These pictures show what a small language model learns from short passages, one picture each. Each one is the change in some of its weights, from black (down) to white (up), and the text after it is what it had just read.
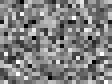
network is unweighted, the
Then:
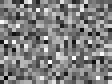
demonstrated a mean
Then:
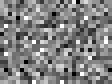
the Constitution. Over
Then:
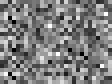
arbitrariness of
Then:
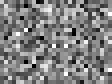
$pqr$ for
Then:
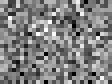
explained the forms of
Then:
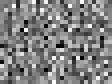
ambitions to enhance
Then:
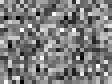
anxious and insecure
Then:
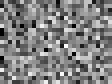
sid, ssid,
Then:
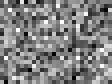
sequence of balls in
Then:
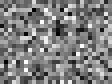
$e$ is the canonical
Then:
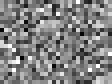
basic equations describing the
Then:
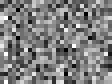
Peninsula and east
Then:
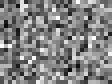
the non-Abelian action
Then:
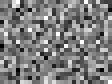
We have several conclusions
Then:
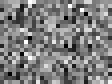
rotations during the loading
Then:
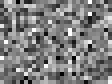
and radiological findings are
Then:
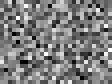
from experimenters using the
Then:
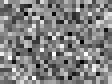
zero *false* values.
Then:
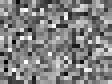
the range denoted by the
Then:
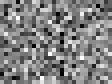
follow from Lagrange's
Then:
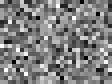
idea of a state:
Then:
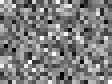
determined that the PV connected
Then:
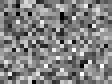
with \begin{equation}
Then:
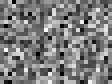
ask colleagues to
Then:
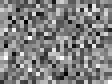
establish relations with certain
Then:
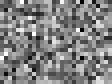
reduced critical group
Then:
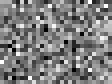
a numerical constant given in the
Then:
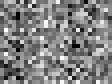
induced momentum
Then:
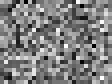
the flux density of an input
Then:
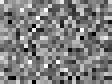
the following way: \be \hat
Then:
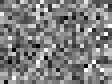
a suitable source of
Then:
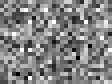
norm $\| \cdot
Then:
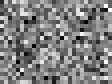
when translating phraseological
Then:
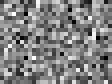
inflammation caused by
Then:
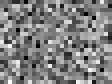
Axborot va
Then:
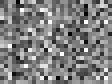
$\bold N$ we will let
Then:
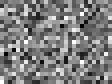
and has been investigated by
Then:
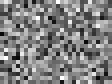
p256 Output : x
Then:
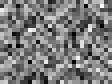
our technique and the
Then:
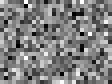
separable $C^{\star}$
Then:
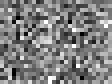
of the parameter $\theta$, called
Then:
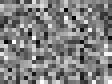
tank per month!
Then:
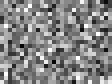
ID for cache
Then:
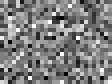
This explains the possibility
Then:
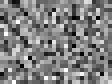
both characterization of the mechanical
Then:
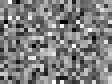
third parties are
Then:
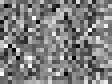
in wear resistance and an
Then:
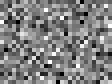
a fictitious curve
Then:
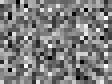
Quantile 0.75
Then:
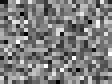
be rewritten, in
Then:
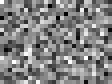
= Analyte volume
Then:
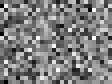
elongated in the direction
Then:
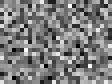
It is also well known that
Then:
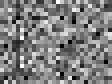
of the minimum number of
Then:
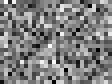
and **harmine**
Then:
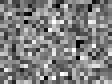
policy $\mu(\cdot,
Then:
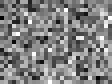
surface $\Sig$ of
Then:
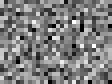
recoil of \Bp
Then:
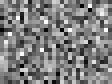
$gl(V)$. Then for
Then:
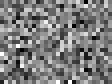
of the population was also
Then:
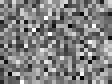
average trade per
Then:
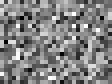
\ref{appA} and
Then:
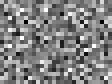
\ge M+\ep \ge
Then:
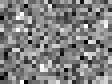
under entropic regularization
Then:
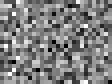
annealed crystal
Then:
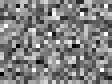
When arriving again at
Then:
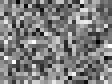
spectrum and agree well within
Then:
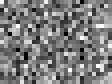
set our fiducial value of
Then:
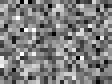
{\bf HOMFLY
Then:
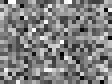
taught; example values
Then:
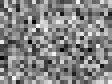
migration, (3)
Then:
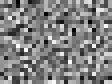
different subpopulations when
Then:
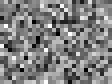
tissue granulation,
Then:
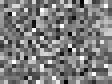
use parts of this visual
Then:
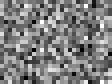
future of the region be
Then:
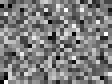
which a Young diagram
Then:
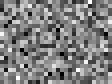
are defined by \begin{equation}
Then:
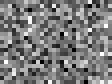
and first digits from the
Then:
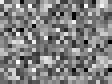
\over \simeq} \>
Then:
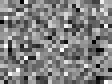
Evaluation of STOP
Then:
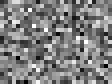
in Europe, 34
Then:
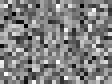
those with a bad ranking
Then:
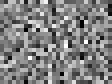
MTurk is an online
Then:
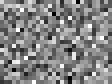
\Lambda/ \Lambda$
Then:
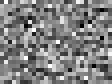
had in mind when considering
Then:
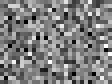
large deviations of a
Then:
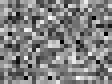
the total number of patients.
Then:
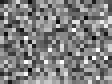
budget of SAM
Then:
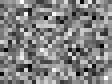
focusing on its
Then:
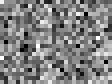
amenable group. The length
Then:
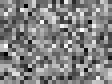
maps $S\in
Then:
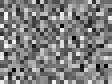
algorithm was implemented in
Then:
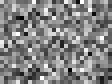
\}$ is called the {\bf
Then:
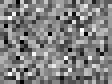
capabilities. By
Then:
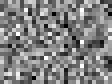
One option would be to
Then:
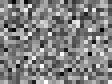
deduce a couple of
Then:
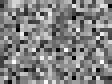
bull market periods
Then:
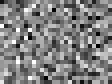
father of the Nation
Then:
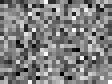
is much simpler than the
